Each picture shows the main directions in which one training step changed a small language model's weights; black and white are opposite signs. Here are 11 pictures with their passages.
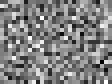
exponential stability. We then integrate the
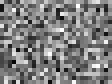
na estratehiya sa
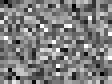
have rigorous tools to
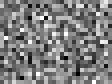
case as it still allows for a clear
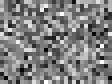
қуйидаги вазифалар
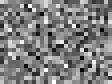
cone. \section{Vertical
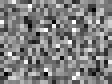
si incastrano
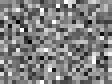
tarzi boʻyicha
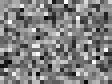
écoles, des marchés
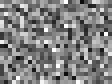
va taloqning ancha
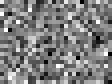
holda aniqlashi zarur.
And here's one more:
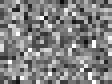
regardless of the model, exact form
